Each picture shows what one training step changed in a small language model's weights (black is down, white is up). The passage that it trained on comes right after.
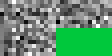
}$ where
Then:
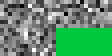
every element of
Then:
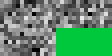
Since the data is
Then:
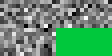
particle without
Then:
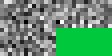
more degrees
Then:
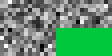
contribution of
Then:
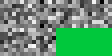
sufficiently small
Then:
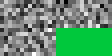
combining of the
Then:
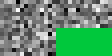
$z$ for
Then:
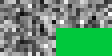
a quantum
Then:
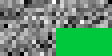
VM, and
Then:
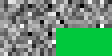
(other than
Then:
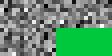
of the flux
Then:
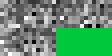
The global
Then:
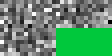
the expected
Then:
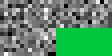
proposed for a
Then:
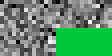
factor of two!
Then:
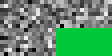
Hence, it
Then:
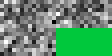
the computational
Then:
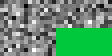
and act on
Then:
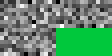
withdrawing the
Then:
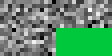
as well.
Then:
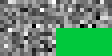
\right)$ at
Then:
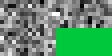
such a case one
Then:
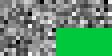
slice with
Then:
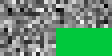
$\gamma$, so
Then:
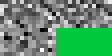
we have an
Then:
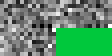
follows rather
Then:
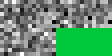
the fixed points,
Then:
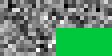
to estimate the
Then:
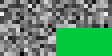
shows that the
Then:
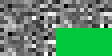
here that the
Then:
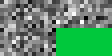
phase, as
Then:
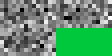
(in the
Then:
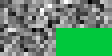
left multiplication
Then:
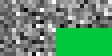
\eta \equiv
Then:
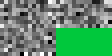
an effective
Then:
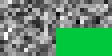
contribution in the
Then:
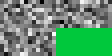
if and only if
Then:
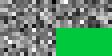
effect. Let
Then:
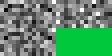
they are highly
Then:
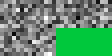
as the following finite
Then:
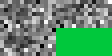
From the
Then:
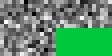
To get close
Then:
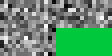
to thank
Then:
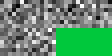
then there is a
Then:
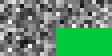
are linearly
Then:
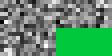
shall prove a
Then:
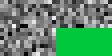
and large time
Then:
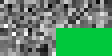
by the data shown
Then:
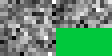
The CDF
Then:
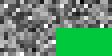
form with a
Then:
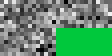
the ground state
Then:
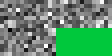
refers to the
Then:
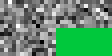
have \[
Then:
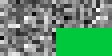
The measurements of
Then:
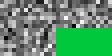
dependence of the
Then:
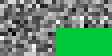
is roughly
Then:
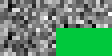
to the beam
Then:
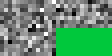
\hline Section 3
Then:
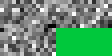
for his
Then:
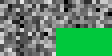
is to compute
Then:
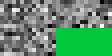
for which%
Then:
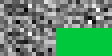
exists some $g
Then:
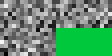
deterministic function
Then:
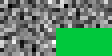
time to a fixed
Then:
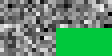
mainly for
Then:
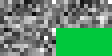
Thus we see that
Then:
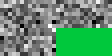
E is obtained from
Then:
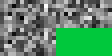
associative algebra over
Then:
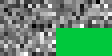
follows from Theorem
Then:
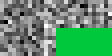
some nonzero
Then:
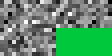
origin. The
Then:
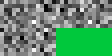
of $p$
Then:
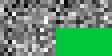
space automorphism
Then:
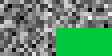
would like to
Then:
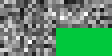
this section, for
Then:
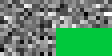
well known that
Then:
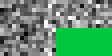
Roth's Theorem
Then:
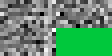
Below we
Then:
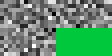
we assume that the
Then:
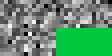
diagonal of
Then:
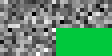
The Two
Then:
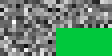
final goal
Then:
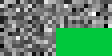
works where similar
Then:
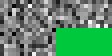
derivative of
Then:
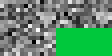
commonly used
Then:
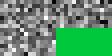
as observed in
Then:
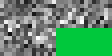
In addition, the
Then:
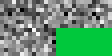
$M$. Then
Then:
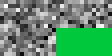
out with the
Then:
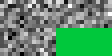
is to generalize
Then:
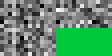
those obtained in
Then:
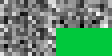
an internal low
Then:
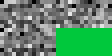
black line is
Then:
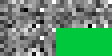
\dots ,
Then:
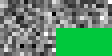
We use now the
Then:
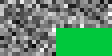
is equivalent to the
